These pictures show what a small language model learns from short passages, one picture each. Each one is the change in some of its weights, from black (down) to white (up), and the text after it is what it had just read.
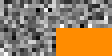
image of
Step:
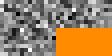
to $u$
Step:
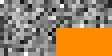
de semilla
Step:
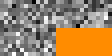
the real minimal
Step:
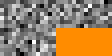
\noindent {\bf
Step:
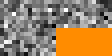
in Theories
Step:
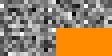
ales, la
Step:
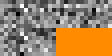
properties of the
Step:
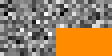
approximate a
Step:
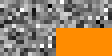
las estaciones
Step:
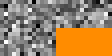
the GWP
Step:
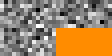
and for all real
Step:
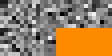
and denote by
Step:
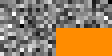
satisfy some
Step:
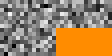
This completes the
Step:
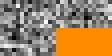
is the unique
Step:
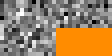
for rigid
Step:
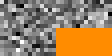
the class of
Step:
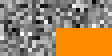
for each chord
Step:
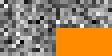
u bilim
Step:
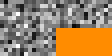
l \le
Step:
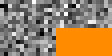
We then make
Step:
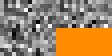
is bounded from
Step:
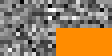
qui sont
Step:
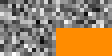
$X$ is
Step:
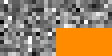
these involved
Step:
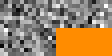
visited is
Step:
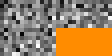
repair and
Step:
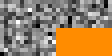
\N$ such
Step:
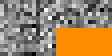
generated by
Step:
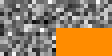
pari al
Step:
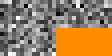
De acordo
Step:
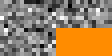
ishlari va
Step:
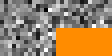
about a constant
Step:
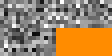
say that
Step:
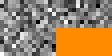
so $R$
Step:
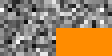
to continue
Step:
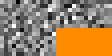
have \[ e
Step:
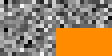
Then for any
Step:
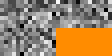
the construction of
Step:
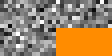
Flows of
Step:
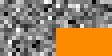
which specialize
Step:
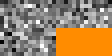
Here, the
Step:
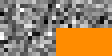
referimos a
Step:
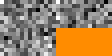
of the type
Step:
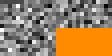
$j \in
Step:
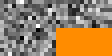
any edge is
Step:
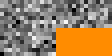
the initial
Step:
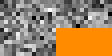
the right as
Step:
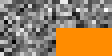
forma más
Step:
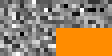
condition, and
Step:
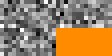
with our choice
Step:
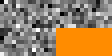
that we use as
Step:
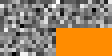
change of
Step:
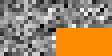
the (lower
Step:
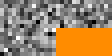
> \gamma$
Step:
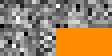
\in J}
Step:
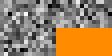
tej samej
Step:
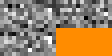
що F
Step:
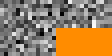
We write
